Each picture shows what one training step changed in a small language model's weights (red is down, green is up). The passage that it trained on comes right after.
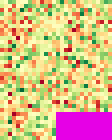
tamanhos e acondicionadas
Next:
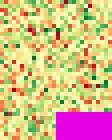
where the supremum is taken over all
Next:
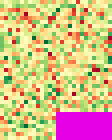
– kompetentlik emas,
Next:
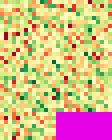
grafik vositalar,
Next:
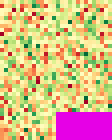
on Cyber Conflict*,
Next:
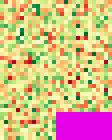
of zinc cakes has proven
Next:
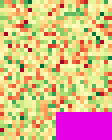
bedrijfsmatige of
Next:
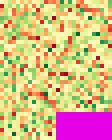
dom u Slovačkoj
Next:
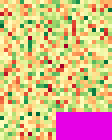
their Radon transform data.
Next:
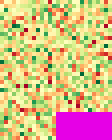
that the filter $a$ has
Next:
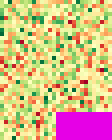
Alir Penelitian 2.2
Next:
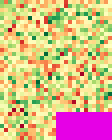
occupying two subdomains
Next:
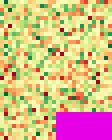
$\a>\sqrt 2$ is purely
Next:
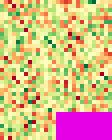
is a specific non-universal
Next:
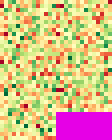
Pilshchikova V.V.,
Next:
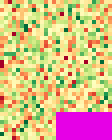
> … understanding is not
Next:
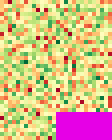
a classical result of Zermelo
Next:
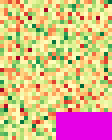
for time integration. This is done in
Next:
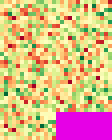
for each vertex. The integration is
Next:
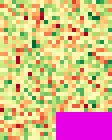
tanbeh beriladi,
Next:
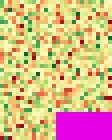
Mesquita defende interpretação
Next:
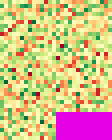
Temur davlatni harbiy
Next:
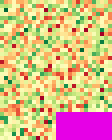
$(r-1)q$, with multiplicity
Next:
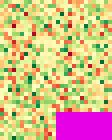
© Editora Oston
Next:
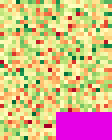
территории страны, в
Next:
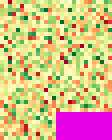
0. $ Then the Integral
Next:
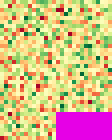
E$ such that $I_{j}$ is an
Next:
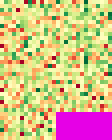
construção civil e contribuir para
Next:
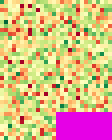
has no transverse dependence) over the
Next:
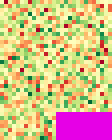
complement of the union of the
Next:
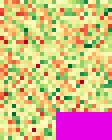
used for the case of $K=0$ in
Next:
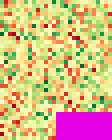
simple roots the usual simple
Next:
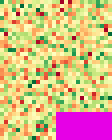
ishtirok etadi.
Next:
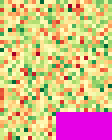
corresponding to the pair $(G,T)$,
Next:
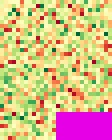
zero, $\bar\Gamma$ contains
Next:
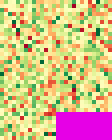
Sovet hokimiyatining
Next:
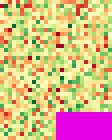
theorem 1 may be used for DP and
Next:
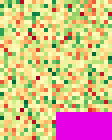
ou temporariamente seus
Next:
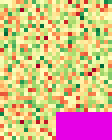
[PT1]. By the same method, but
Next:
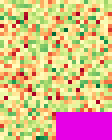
sectional curvature will become positive
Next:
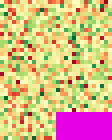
definitions and basic results related to
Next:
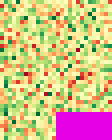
є результатом
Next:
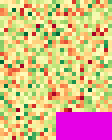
of $\varphi_{\lambda}$ at the end of
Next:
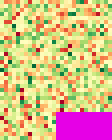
e em sinergias (11).
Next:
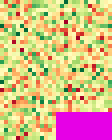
a (non-integer) constant multiple
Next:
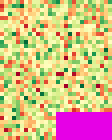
speedup factor (lower
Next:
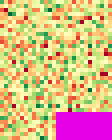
regular}. Note that the set of all
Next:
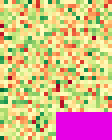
dG semi-Lagrangian method
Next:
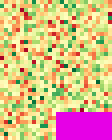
for a swarm of Lagrange
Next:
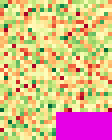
of~(\ref{e:plem}) by
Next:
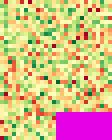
A]$ are $G$-invariant,
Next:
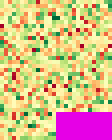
nisbatan individual va
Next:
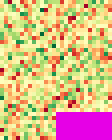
the sample size greater than
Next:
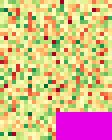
que frequência você tem
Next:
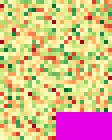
\end{align*} Dividing by
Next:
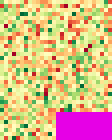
trivariate splines on
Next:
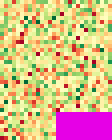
автор дал герою
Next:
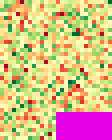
políticas que protejan a los
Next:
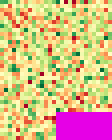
moving the $\frac{1}{N}$
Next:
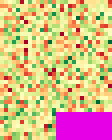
Trabajo Social y su
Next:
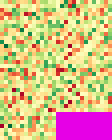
of an intruder anywhere in
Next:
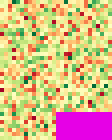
long-term forgetting),
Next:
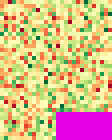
a partir de la pedagogía
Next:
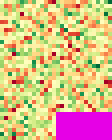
nostro secolo: se da un
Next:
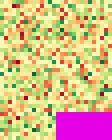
reason by contraposition. Consider
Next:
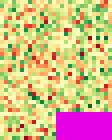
color=col2in, outer
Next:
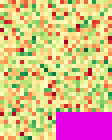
90) Em caráter
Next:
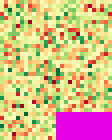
1975. Manuskript.
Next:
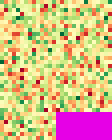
the common filtration, and each
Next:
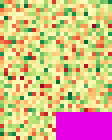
connections on $M$ and $\bar
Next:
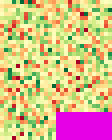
the unconditional expected value of
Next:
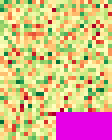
de Campinas, novamente
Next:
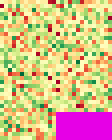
0,5 l/bosh ishchi
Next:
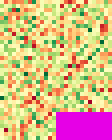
de holding te herkrijgen
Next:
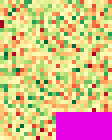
that $0\in A$ and every
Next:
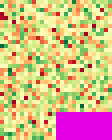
we notice $A\subsetneq T$ and
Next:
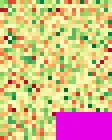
says that $M$ is {\em
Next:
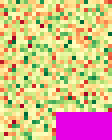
ориентации. По
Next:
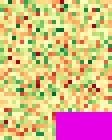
of characterizing general Abelian
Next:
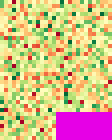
(A)}\quad Let $A= \left[
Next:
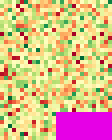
2$. In that case, \begin{align*}
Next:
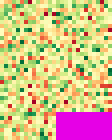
повідомляла «Gazeta
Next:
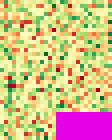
shoir ijodiga ulkan
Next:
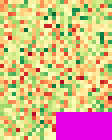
polyn\^{o}mes invariants
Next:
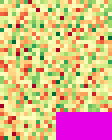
recovering the intersection from an
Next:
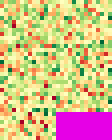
лет Показатели в
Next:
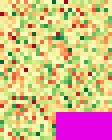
the sum $\Gamma_1(x)$.
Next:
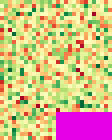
the expression $-\left(\phi +
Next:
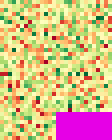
input, pengolahan
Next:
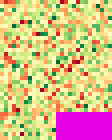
щодо передачі
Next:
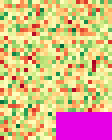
económicas, políticas,
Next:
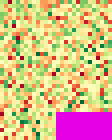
«la búsqueda de lo
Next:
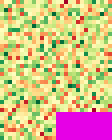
ham dasturilamal
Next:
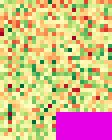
vohasida istiqomat
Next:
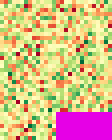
each of us is different by personality,
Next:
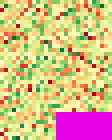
linear system is linear, we see that locally
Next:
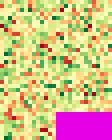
решает вопросы за
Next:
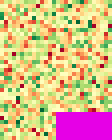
topological spaces. Many
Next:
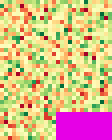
to construct the whole Pad\'e
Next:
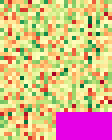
seems to have been first observed
